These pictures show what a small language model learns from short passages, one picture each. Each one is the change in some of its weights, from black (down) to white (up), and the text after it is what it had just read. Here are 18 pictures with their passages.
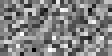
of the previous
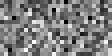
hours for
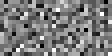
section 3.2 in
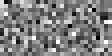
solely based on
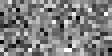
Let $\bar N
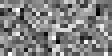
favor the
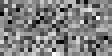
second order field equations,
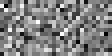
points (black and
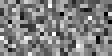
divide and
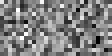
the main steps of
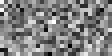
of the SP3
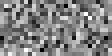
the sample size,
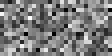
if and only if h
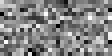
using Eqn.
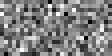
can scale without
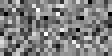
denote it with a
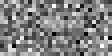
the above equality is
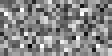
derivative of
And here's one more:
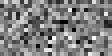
to $\mu \rightarrow
